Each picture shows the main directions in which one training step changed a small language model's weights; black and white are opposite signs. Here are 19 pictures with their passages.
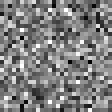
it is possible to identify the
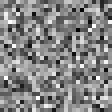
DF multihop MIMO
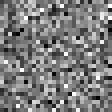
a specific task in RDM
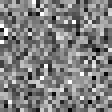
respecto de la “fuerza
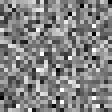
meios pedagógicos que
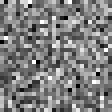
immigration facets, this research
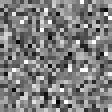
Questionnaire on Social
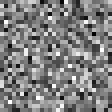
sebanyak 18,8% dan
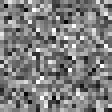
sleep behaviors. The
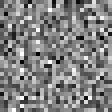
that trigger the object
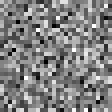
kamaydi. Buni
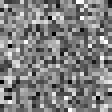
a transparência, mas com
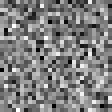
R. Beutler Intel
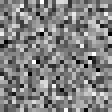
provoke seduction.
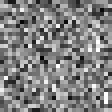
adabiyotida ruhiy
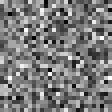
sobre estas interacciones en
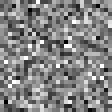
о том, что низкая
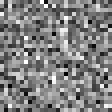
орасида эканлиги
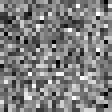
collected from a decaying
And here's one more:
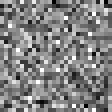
and they are impacted directly or
